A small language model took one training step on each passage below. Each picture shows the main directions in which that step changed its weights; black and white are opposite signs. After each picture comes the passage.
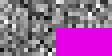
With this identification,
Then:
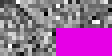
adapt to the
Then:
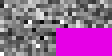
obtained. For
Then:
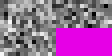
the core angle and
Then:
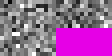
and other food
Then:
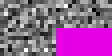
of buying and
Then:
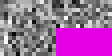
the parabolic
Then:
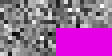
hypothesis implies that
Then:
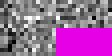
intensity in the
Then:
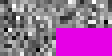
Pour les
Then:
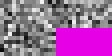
crystals which are
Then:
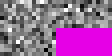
have their quantity
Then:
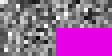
by polymer
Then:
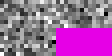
proofs of Propositions
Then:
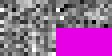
is suitable with the
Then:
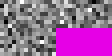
right-hand and
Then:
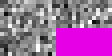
unrelated to the
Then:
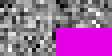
material about the
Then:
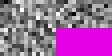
under two families,
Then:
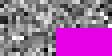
Our vortex
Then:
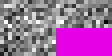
\N$ of
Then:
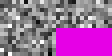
parts do not necessarily
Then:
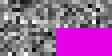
a filtration with
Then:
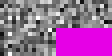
development of agricultural
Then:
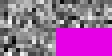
the sum of the
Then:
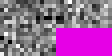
It is also present
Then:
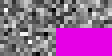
\lambda$ and
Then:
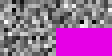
0$ if and
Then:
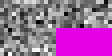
conducted as a
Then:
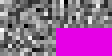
as above coincides with
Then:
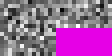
of Mathematical Sciences,
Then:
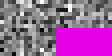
can be applied either
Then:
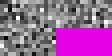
faster in
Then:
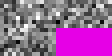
use a boundary
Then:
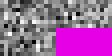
a $\mathcal
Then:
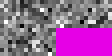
The reason for this
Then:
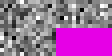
binder is presented by
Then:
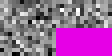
highlighting the need
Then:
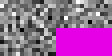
suffering from
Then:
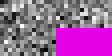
UK Centre
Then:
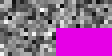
The used servers
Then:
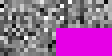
Computing the
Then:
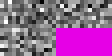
Case Study
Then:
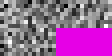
were able to identify
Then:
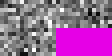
holomorphic function with
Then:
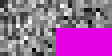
surrounding surface
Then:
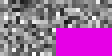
a consequence, we
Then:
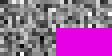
additional labels, without
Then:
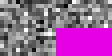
to saying that
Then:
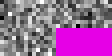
students, and interested
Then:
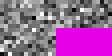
be easily shown that
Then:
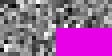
since the scale of
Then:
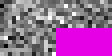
monitor. In
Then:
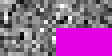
these elements have exactly
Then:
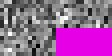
those of the
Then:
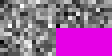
due to bending
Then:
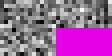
us find a family
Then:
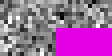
cases of the following
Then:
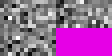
frames of
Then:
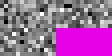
When the curvature function
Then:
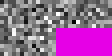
we shall not need
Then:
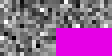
The other direction is
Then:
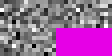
was introduced by
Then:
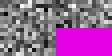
and that its variance
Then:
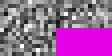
of smoking
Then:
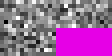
summation and classes
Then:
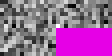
example, that of
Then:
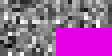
a population of
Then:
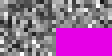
the environment, and
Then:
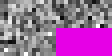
the following statement.
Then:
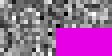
normative content
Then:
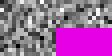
instance, severe
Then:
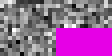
resulting from missing
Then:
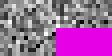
the messages presented
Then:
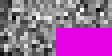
Eastern countries
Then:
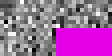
generality for the
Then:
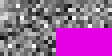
walks by
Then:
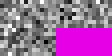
parts each term in
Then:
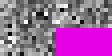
analysis of the results
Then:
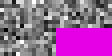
set (four
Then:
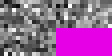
teach at a variety
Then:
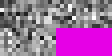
Department of Life
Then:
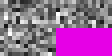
a minimal prime ideal
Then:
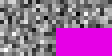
we can write the
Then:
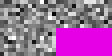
associated non-negative
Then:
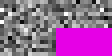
is desirable
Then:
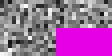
up and random
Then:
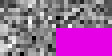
step of the project
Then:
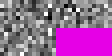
inverse Fourier transform}:
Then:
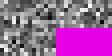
an economic perspective.
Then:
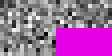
studies. This
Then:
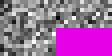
found in school where
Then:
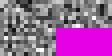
into force to provide
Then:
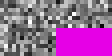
step by step.
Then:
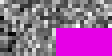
in the graph
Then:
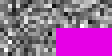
defined by: $$
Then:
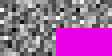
is considerable more
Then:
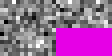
\newblock On the
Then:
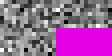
in this field was
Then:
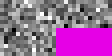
be solved using algorithm
